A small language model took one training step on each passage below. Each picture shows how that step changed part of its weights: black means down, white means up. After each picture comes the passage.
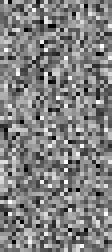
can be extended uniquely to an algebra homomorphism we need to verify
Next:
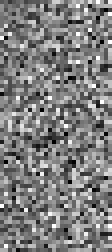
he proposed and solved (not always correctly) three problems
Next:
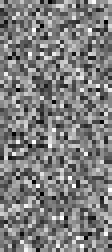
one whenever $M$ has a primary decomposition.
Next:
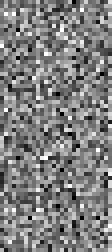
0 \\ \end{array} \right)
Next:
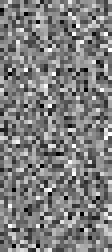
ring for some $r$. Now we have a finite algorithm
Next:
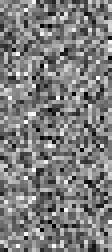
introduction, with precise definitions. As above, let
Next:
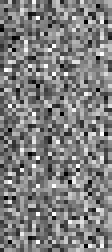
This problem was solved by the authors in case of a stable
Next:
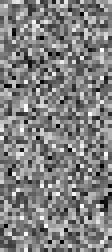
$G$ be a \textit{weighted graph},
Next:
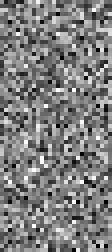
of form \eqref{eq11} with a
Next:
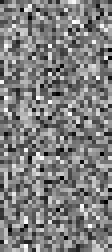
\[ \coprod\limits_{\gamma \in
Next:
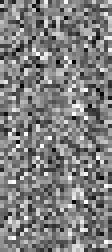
may express the square of the norm as \[
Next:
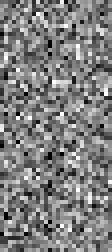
\\ \noindent {\bf Theorem 2 :}
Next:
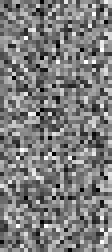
at least four. The union of $P$ and
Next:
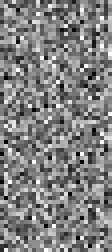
\vspace{-13pt} \end{figure}
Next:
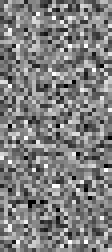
\begin{proof} If $P =
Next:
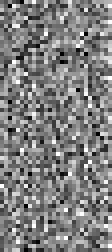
due to computation, randomness generation, and data
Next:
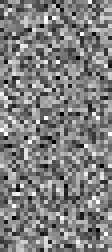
integral basis is correct according to the 2-factors. For
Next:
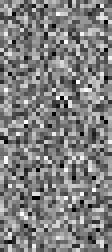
a "tool" to prove it. This has already
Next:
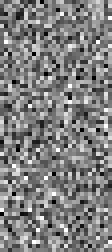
take \begin{equation*} \sigma_{\pm 1}
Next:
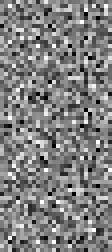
using the internal algorithms of sparse matrix-vector multiply for
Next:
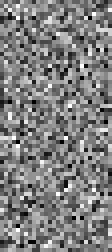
of \cite{HWA,PaSW}
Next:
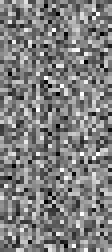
r\right\}=1 \quad \forall
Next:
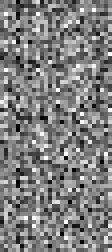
\end{minipage} } \subfigure{
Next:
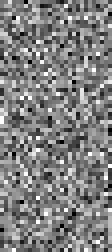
\begin{prop}\label{dualit} The dual
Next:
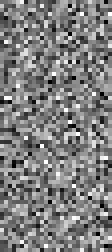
following topological group (and in a generalized sense it is also
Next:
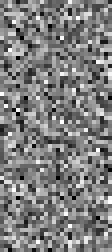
smaller, simpler dynamical system: \begin{align}
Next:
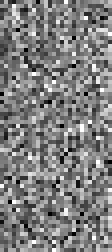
The cases $\nu=0,1$ may therefore be
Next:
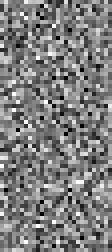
consists of 12 disjoint 4-cycles. Each 4-cycle
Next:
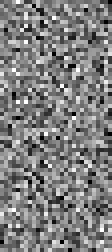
this proves (2). Moreover if $B$ is
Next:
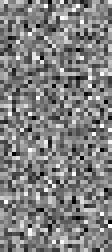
fact $S(H)$-semiprime and each
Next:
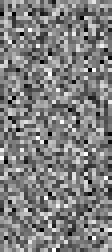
in convergence on all grids to a single planar
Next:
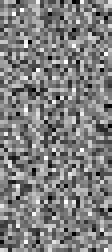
\end{align*} Hence $V$ is a free
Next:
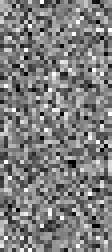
C_D^{ (f) }$ has codimension
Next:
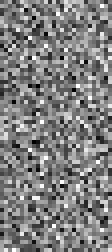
such formulations depend on the underlying physical problem to be
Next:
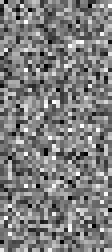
value for $sm-n$ is then equal to
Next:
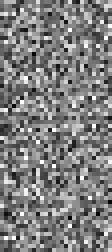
\end{equation*}% Therefore \begin{equation}
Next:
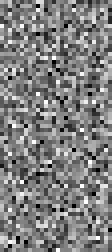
with their respective locally $L^{0}-$convex
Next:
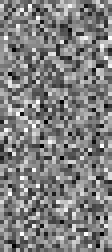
sum and the product of $\un$ and
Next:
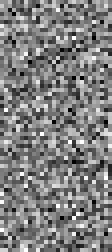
\cite{nose2014calculation}. Further, we
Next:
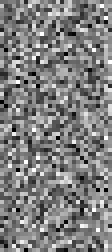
modification, the fourth moment of the Riemann
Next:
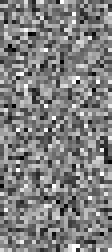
< t$, where $s$ is a
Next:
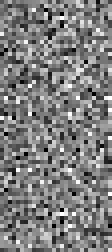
closed three manifold would not only converge but would converge to a
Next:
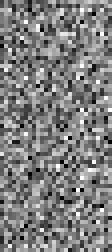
Hoffman \cite{Hoffman} which will
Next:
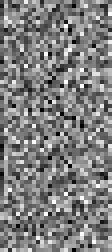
$s$?} \ms We will also show that
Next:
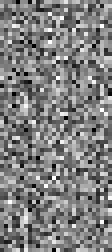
This delivers the coarse grid correction added to
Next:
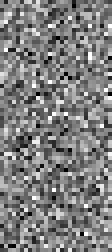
spatial graphs. \textit{Annals of
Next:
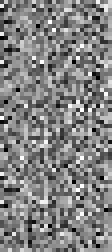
matrix factorization is defined by the tensor product of matrix factorizations
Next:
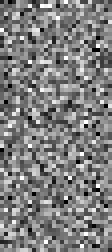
proof actually allows one to conclude that the set of regular or
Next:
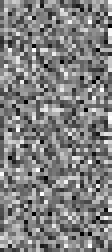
Zhaomin Sun, and Changyou
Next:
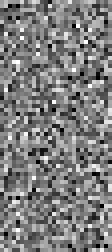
finds a result on the cycle class of the
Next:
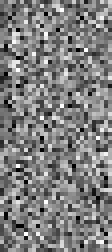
which the proposition follows. We reason by contradiction, suppose
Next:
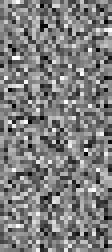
and only if $G$ is regular or a
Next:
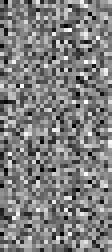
the layer at the leftmost point, is
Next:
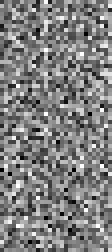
technical level it states that we can extend the definition
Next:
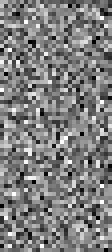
or }} \algnewcommand\New{\textbf{ new }}
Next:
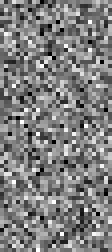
lax comma 2-categories with a change of
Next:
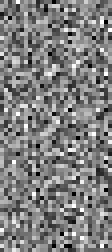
\newblock {Inverse source problem for a transmission
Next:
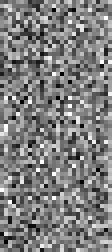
$r$ were $\ge 2$ we would have
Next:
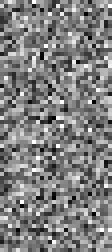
active power limit of transmission line $k$ and
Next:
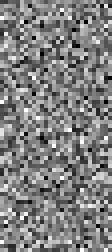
$\lamfast$, \fwsw~still
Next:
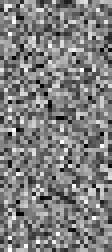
When the Hamiltonian of a quantum-mechanical system is
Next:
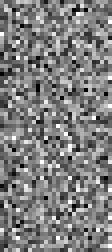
suitable approximation problem, we try to use the Theorem
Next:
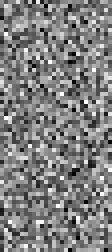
\begin{abstract} In this work we adapt
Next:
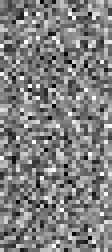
1.} For fixed positive integers $m$ and
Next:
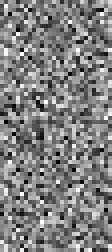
let $=_n$ be the Hyp-degree
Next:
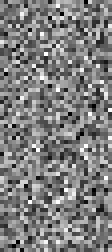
not empty since $\{ x , y \} \in
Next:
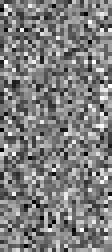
this LP-LPEC approach can be employed
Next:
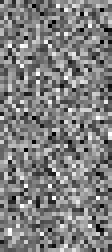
are obtained by flipping the diagrams
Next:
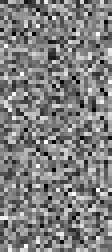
all $f(i,j)$ are the same.
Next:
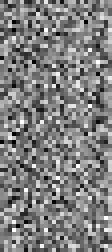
all the eigenvalues are identical, and the results would depends on
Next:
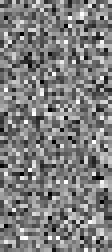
$A$ to be a critical point. It then follows
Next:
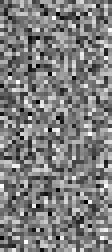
the dissipative term is $0$ for waves
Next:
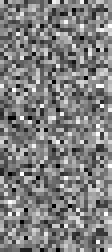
of this paper, we will always assume that the parameters
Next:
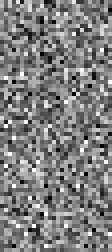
$U$, such that \emph{(i)} $U
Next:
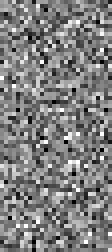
$D\subseteq Z_g$, $x\in
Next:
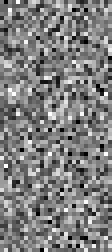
last step by replacing $r$ with $sr$
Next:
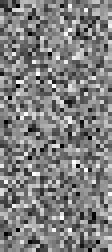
spaces where the base types of the summands change. The
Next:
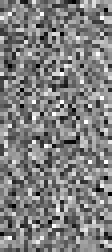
regions where non-linearity and variable (eg.
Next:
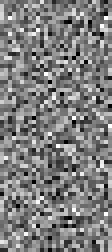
theory of Lie idempotents. \item
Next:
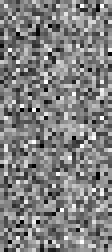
numerical computation of solutions to the previously described dam problem has
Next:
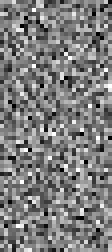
and that condition (\textbf{A}) or condition
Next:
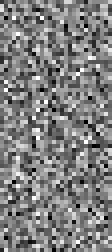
finding a better estimate of the metric in $V$.
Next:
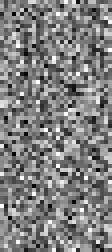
creative capacity to think, act, and
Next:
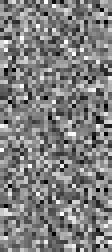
forces all of the faces of $[0,\ldots,
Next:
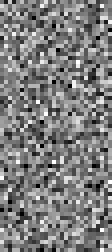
converged to the optimal solution. Ipopt used
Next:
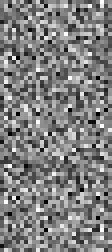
\rightarrow R_1 \rightarrow R_0 \rightarrow
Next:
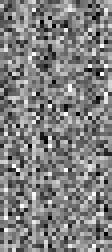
maximum number of edges that can be added to a network without
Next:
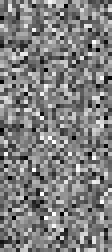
$\varphi^{+}: H\otimes A\lr A$
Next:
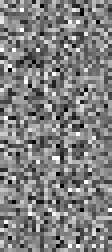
composition $R=R_fR_c$ is
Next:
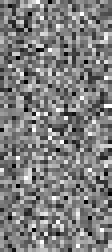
i2h}), with a recursive variant, {\tt
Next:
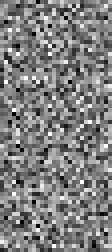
\texttt{ILOG CPLEX} solver.
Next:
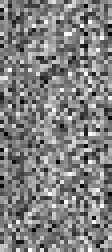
DIIID and JET Tokamak
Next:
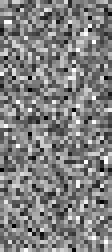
& \bullet } \] The preceding discussion gives us a
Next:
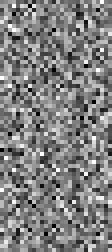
in $(m,1)$-lollipop graph
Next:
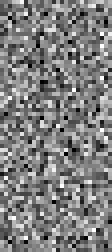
for $P$ and $\alpha$ from the formulas for
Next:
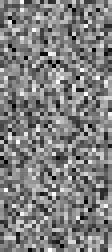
the involved modular groups and if $\E_{n]}$ and
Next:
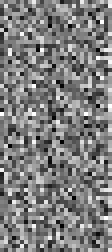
of a hyper-K\"ahler manifold, that is,
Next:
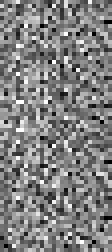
topological space is said to be locally compact if for each point
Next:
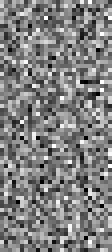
dans ${\Bbb R}$, on obtient
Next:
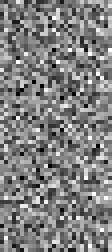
is that models of this type are robust to perturbations of
